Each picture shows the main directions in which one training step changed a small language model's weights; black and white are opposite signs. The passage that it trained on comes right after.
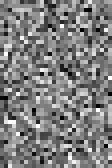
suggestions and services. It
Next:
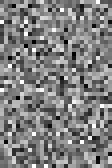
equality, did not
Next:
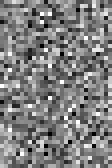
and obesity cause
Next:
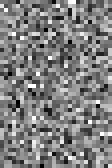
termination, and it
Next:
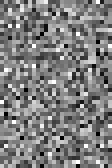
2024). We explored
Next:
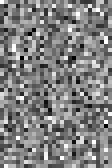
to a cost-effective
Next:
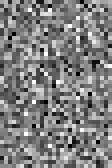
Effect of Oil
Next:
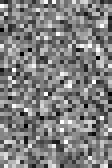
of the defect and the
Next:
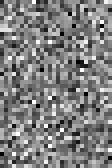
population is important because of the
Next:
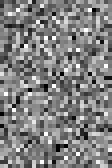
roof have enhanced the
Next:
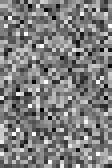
further escalates the potential risk
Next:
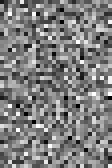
face validity, the
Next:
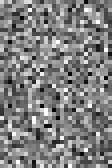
and engaging in online
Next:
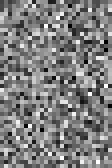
to develop critical reading
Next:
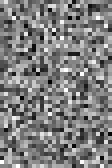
data science ecosystem –
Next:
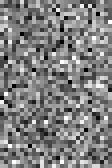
various means. These tools
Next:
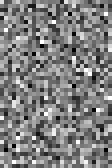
master thesis on
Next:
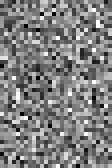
paper aims to study the
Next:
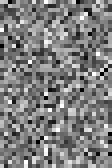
respondents that students' interest is
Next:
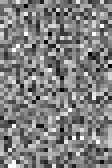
particle. The classical
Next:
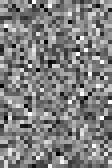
must occur:* 1.
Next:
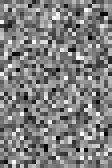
while using digital devices S.
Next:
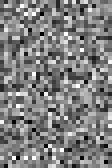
reduced by decreasing the
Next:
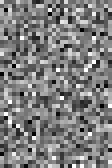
our evaluation metric. The
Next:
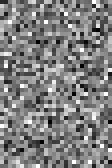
even inexperienced
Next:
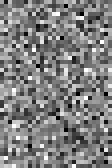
currently adopted in state of
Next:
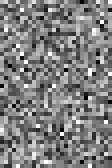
that 11 students have the
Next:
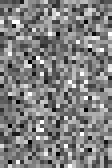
and positioned in front
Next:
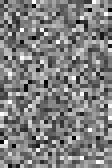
in *Story Land*
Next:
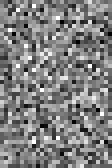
genetic programming
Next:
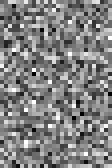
stressor are known.
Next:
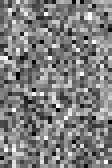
More than 96 hours
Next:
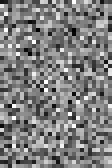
of standard drug. But
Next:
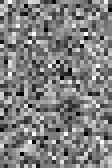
least one or more methods in
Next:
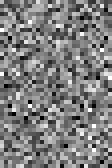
Sciences, Engineering,
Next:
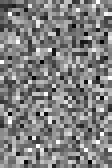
we met weekly
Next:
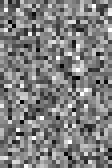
Vegetative growth and
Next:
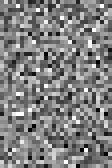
can have several implications in
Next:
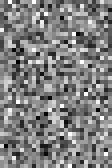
vector meson production is
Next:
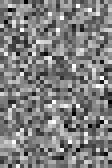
participated (eight men
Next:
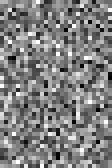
in-situ process are
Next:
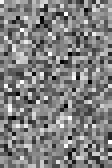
S1 and S4 that is
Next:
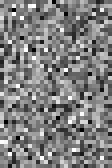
model is developed utilizing
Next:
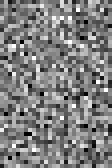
mixture of modified
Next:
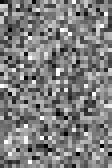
of work is subject to
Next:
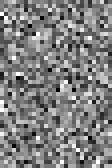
other hand, occupational
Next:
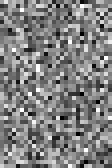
all subjects involved in this
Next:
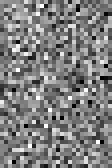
& Sherly, T.
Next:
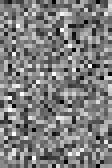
and prevents deformities
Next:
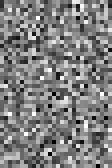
2. Variation of
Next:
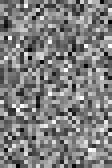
applied by collecting data on
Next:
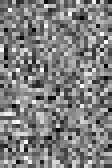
is known that, the available
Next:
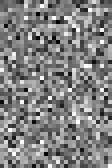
4.5 cm) using
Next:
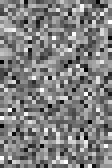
solutions, we applied the
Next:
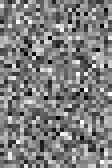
Educational Attainment
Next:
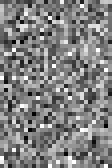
is point symmetric
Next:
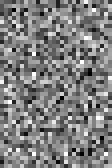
formed as was evident
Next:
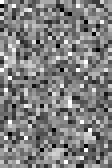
DC content in liver
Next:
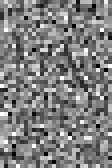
to excellence.
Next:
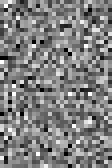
of hind leg.
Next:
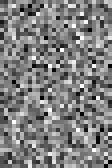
the CT diagnostics
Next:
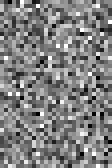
layers of VES 1
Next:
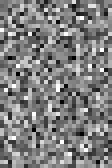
whose corresponding
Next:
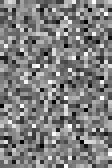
by destroyed
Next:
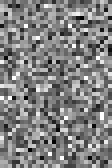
at the 5% threshold
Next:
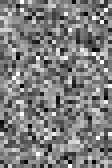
have higher values for longer
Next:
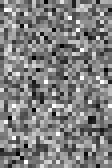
after which this signal is
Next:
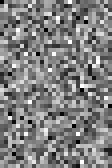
forests to ensure
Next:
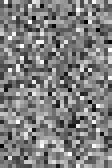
day using table 1,
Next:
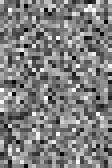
them more closely. We
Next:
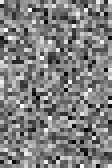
to the metal core for
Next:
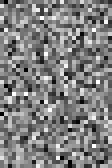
on biodiversity conservation
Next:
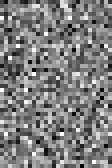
undermined. Being
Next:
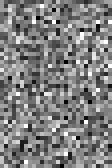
pathologies in 23 patients
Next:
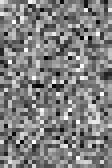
Is it paper to
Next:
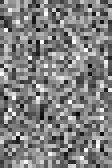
system). It can be applied to
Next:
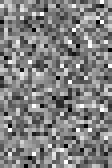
there was a significant difference in
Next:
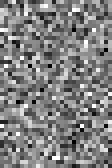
this end Goal of
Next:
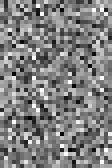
In recent past a
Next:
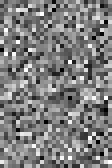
is about 10 minutes,
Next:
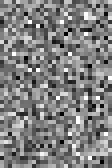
in 19 out of 20 patients,
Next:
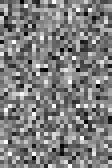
source of information. -
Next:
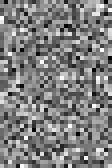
indicating a preference for
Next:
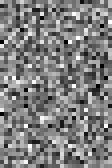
a minimum period of time to
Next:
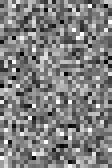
dynamics of participants. In
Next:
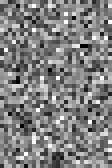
including gender, age
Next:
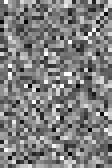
shows that all the constructs
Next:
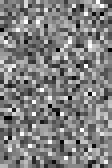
solutions were estimated to
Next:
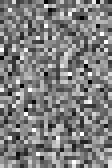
is known that at these levels
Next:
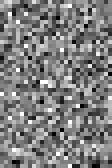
potentially causing
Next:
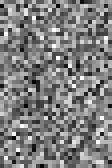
opportunity to participate
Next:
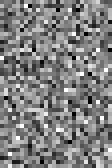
proposed algorithm's localization and
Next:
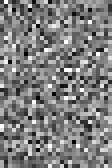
va metodikasi
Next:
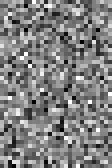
used and created by these
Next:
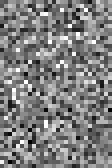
ICF Program as
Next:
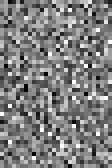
behavioural options.
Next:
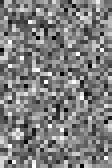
were kept for the training
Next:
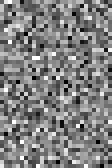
challenge constituting
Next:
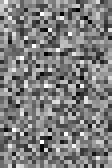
exosystem, microsystem
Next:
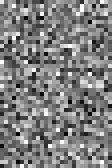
characteristic ecosystems
